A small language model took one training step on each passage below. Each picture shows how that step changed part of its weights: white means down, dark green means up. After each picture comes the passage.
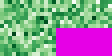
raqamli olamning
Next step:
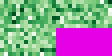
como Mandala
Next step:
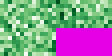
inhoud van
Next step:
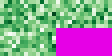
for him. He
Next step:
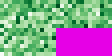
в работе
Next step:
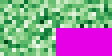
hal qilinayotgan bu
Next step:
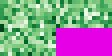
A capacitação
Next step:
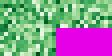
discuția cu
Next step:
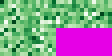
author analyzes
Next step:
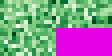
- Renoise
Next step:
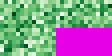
de prever as
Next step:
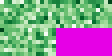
tego, że
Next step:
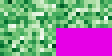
dizendo que
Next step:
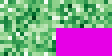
intilish va
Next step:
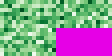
**Journal of Human
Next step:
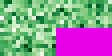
Dando lectura
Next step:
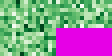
manière le
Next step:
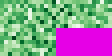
dengan rasio
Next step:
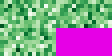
почти в
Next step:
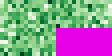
asarlarining poetik
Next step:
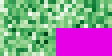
xos shakl va
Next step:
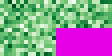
urbanas de
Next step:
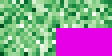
a atividade e
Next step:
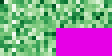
to the age
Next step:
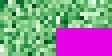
de autoria de
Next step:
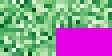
a genre of
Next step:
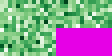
Consolidation with
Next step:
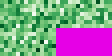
tableau 3
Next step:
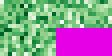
zamonaviy texnologiyalardan foydalanish
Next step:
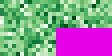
unumli foydalanish
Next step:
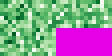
la función
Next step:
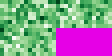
qanday holatda ham
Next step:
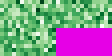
usées à
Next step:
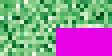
va ma‘lumotlar
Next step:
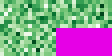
shakllari va
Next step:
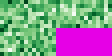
data, dan
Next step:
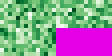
и горловых
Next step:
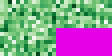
and the right to
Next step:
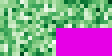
odatlar paydo
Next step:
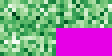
land voor de
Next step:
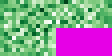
The city of
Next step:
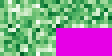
imagen del texto
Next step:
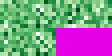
como sendo os mais
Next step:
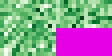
– вільний
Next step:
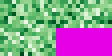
file yang
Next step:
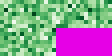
del patrimonio
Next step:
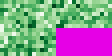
com alguma forma
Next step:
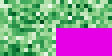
para que siga
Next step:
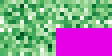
necesidades actuales
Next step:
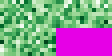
a autora
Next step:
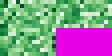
coplanar com
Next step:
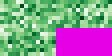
u aholiga
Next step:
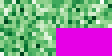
e qualitativa no
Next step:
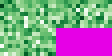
u Ohaju
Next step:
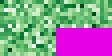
Un guide pour
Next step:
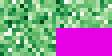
otra, una
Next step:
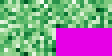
цели с
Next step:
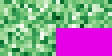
fluido que
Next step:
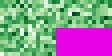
publique :
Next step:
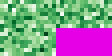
do monitoramento
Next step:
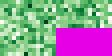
малий та
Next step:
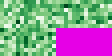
оцінили в
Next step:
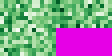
de Norman
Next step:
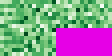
серед студентів із
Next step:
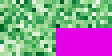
a identidade é
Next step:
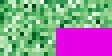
Ensino não
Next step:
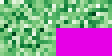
los trastornos
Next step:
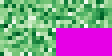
International Scientific
